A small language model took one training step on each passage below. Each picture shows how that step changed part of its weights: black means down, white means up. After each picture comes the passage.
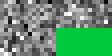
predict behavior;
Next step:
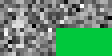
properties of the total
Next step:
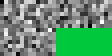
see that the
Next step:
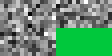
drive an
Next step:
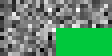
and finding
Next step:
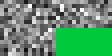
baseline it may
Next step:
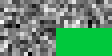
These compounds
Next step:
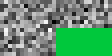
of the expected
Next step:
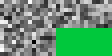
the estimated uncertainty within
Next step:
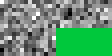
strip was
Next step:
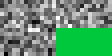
physics of a
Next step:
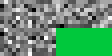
(SC) to
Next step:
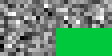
recent developments in
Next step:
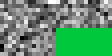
conductivity in the
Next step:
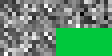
ordering functions
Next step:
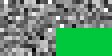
considered, as the
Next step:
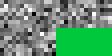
accurate ellipse
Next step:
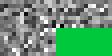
reports by
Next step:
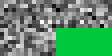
the system. In
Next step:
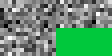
Rules for
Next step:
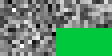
the parameters $
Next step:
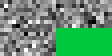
devoid of
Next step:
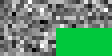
based one, the
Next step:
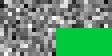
thought to indicate
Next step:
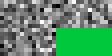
mass. The
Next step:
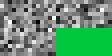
in the phase diagram
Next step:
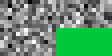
conditions could be
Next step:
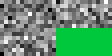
lag amplitude of
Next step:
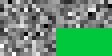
value of parameters
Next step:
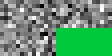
which are usually
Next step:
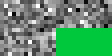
clusters, $2
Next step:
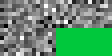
and faulty
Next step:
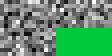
suggested a
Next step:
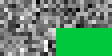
identification in our
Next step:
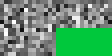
is the sphere
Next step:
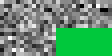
s decision
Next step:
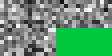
major research efforts
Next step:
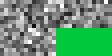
show the minimum
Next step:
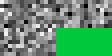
using the Fe I
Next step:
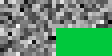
of initial magnetization
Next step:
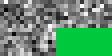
redefinition of
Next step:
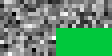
us to consider the
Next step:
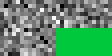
\ee The contribution
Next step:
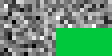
are spinors of
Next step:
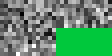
For example, if
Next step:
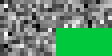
follow the classic
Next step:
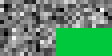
from connected quark
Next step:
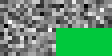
at the onset
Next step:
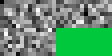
means that the
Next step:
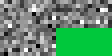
1. Introduction
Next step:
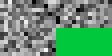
of activity in
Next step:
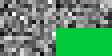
bending the
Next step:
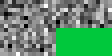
stochastic complex
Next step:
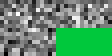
is a result of
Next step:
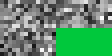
realization. The
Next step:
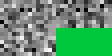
& unparallel
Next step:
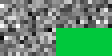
in this paper.
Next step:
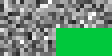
panel of the
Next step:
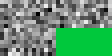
it states that
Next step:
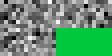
values obtained from
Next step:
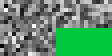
the wavelength or
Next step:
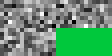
the tip to
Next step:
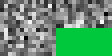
When this is the
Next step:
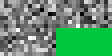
order from only the
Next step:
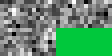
reranking with
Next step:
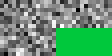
Furthermore, previous
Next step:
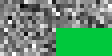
care of all
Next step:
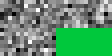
reducing its
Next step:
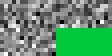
we cannot confirm it
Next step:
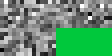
as the energy scale
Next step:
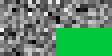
is disorder in
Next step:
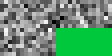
of the bound
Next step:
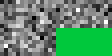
entropy, and energy
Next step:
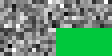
indicate the ground state
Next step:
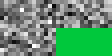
larger and larger.}
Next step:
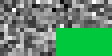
the overlapping
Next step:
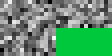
strict definition
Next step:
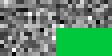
m$ we follow
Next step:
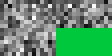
consider is a three
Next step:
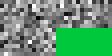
respect to the massive
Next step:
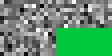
optical Hamiltonian corresponding to
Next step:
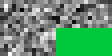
these points in the
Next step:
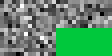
The translational
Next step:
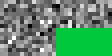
TM modes.
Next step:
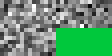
the 5 bands
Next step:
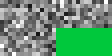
results of the
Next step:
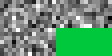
reactivation of
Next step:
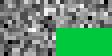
classify a sample
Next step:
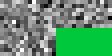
remains very narrow
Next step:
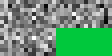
stellar objects are
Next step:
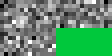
leads to a
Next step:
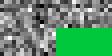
persists in
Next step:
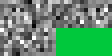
right panel. These
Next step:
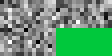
does not change significantly
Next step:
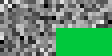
of $\beta$.
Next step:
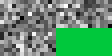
is less than or
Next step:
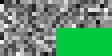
data augmentation
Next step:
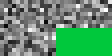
a single scalar,
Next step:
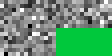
been proposed by
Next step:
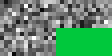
persistent increase
